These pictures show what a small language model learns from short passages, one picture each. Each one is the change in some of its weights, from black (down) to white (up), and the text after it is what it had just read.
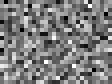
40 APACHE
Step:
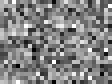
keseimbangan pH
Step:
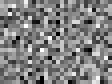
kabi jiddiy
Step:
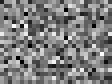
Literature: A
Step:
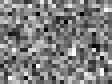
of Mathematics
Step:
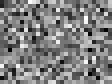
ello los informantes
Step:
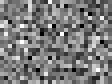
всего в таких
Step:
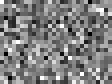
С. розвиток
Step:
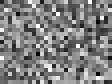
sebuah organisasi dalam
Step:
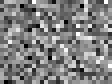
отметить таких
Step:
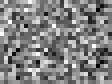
% Execução
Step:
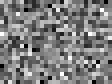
berdasarkan informasi
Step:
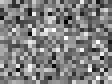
outros resultados de
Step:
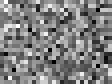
gramática grega
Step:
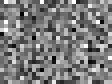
ринку, від
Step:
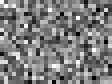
Mazkur maqolada
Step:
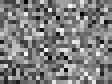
zarur bo'lgan
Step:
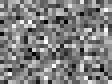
of sociocultural
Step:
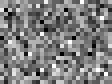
aos arranjos
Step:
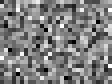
– выпускником
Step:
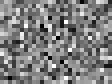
desenvolver competências
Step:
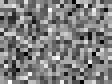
Mejor Libro del
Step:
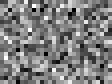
de acesso livre.
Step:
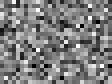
manera notable a los
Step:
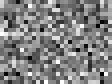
ва “Xalqaro
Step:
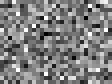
recommendation: The
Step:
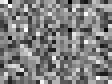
maximização do
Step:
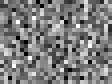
и повсеместно
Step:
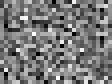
- Биринчи ва
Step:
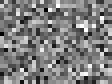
ta'lim tizimiga
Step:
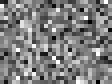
рус тилидан ва
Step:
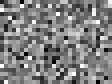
drittens bei
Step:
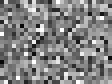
va ijodiy uslublarini
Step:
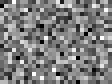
O objetivo desse
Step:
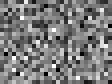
si para fomentar a
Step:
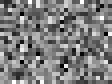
máquina atua
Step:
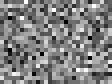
miles de contratos
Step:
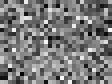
Código de la
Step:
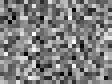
the influence of
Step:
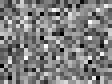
texnika vositalari
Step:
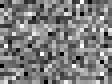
do professor, maior sua
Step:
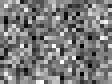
tienen muchas
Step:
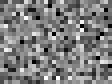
discutir de geología
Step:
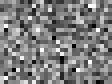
- eBay Inc
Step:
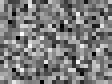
аспекты 1.
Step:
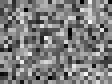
se posiciona: la
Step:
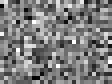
teaching and learning
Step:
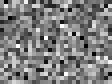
20% y lo resta al
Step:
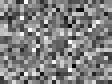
criação dos materiais
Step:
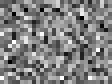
⁸ PND :
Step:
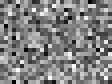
alimentação dos seus
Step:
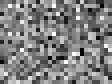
para hacer un plan de
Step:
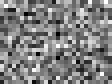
Biologia da Universidade
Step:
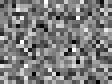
qualidade? Mark
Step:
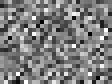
de las solicitudes
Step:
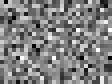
Ele trabalha esta
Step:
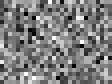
déterminés parce que
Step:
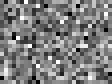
el docente, y
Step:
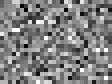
visto, nem
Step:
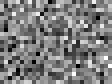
Enfin, une
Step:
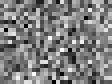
Acta Musei.
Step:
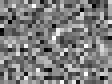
and social activity,
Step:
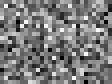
wellbore are
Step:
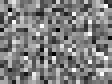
Aufgaben, die
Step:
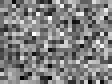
- Poell,
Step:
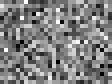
membangun tempat
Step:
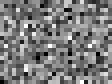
algún tipo de
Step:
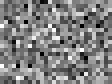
общего образования
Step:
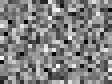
дослідження у
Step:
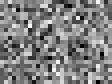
tabiiy holda,
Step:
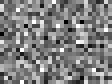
стандарт) на
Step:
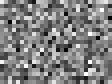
van verantwoording
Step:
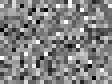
terrorista y que su
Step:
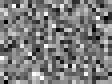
hududida hamda
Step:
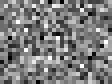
usuli – pedagogik
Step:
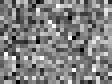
Anvarning nochor
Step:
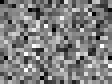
humano, creado
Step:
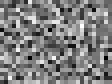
bakteriya o'sishi
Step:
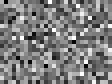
En concreto, nos
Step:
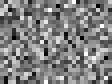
Das gab es in
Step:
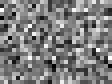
de funciones Nombre en
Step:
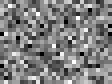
como resistência às
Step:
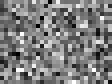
xizmat qiladi
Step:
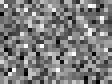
e empíricos,
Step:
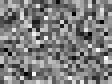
hurmat ma‘nosini
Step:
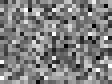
y Rendimiento
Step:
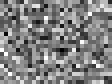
e superior por um
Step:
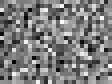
ka tihedamat
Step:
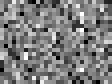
артерии и
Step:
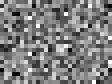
hoje, a ação é
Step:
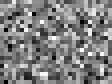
los engorrosos
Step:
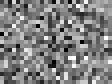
Corrélation des
